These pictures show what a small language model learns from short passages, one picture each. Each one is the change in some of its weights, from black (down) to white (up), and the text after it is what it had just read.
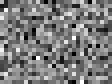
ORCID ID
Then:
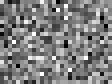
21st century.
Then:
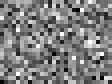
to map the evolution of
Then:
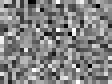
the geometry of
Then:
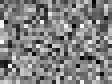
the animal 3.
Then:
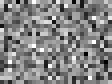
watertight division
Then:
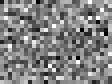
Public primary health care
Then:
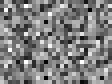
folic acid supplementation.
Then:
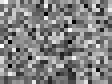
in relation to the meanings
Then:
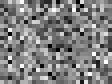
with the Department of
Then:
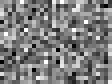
very well distinguishable
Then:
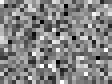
and k) Figure 6.
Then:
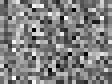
a vital role [1].
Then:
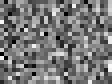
across institutions and countries. The
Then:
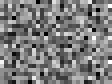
choice screen*.
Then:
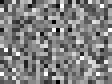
current study, the lignite
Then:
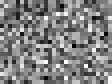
complicated sentence.
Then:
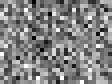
that the Aboriginal
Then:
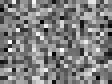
and 3c exhibit the
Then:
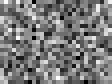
infrastructure and functioning of
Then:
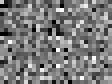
Digital Outcrop
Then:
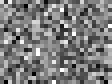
The sample was found to contain
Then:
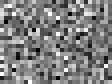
Diffuse LI
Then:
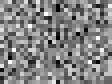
a cat, and it
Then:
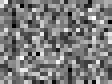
alignment network,"
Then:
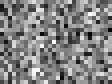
the management of education, the
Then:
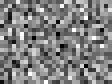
consortium, including the
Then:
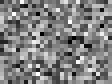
be the audience of the
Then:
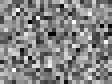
the catching-up
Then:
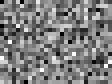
P. Contemporary
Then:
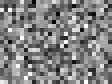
with others assigned as
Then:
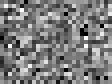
to oneself as well.
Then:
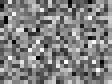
health, common sense,
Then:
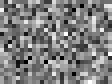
2020. The patient was
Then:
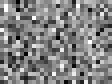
30% of cases where the
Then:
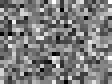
interested in the energy resources of
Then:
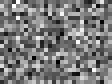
of HDL-C.
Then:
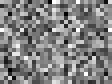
than considering it as three
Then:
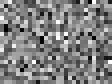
an Axiomatic
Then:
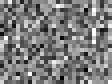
board. The EC
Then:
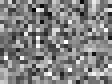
of Fig. 4 is not
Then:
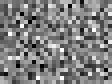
emergency situation
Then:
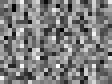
are considered in the field of the
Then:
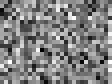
people was formed. They
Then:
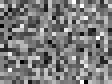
Residency Program that
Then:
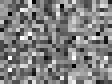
Discharged from
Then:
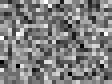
kind of fuel but
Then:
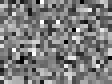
animal production in different
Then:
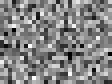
generally, driving
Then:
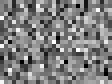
in time and space is a
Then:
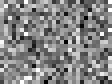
like data portability,
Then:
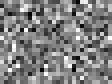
with applicable ethical
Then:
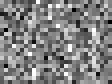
efforts began in
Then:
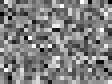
was a semi structured
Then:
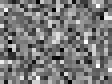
on pharmacies and
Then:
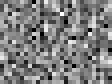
was slightly more for
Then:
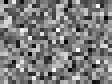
output. For example:
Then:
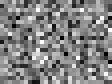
differentiate properties are
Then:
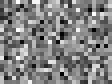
concentration (MIC), and
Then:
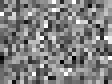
and the number of 0's and
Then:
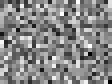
while 38.3% required
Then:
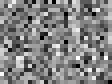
as they were partially
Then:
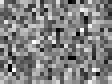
the human and robot
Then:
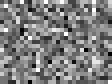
binding of this compound
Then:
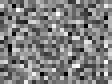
“I love you”
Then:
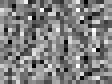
4), along with a
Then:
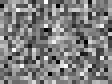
- Incorporate
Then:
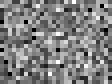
CPI inflation,
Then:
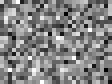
to determine the algorithm that
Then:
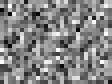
which includes ‘the
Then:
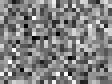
conditions of complex terrain,
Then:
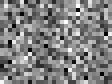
mind map. - 2
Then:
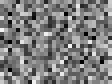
from each participant. The
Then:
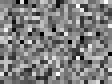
southern parts of
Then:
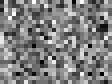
Song Below water*
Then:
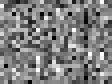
breakdown has
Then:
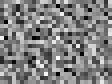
participation in case of any
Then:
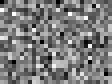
by Lonely Planet
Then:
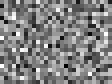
buffer tank's
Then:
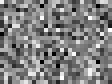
fact that the pH of the
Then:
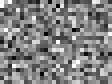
wood collection modifies
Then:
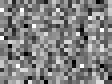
cases followed by fever
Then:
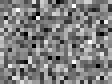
This study finds out the
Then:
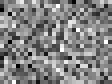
to pass down.
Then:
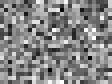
text is more than a
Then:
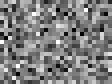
the system. Therefore, this
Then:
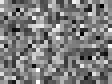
proportion of total variation
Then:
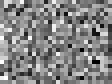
\omega x +
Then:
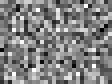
In the middle of
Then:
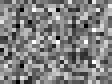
the optimum level for proper
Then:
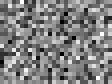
too difficult to be
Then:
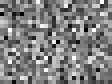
ecosystem service
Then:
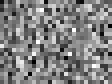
expression, and regional
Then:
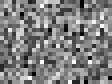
provides guidance for
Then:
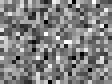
model shows that humans follow the
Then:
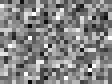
with every bank under
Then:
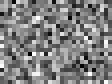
symptoms of
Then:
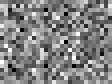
to type 2 diabetes
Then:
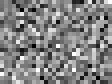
front line data
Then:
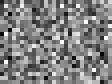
days. Most patients
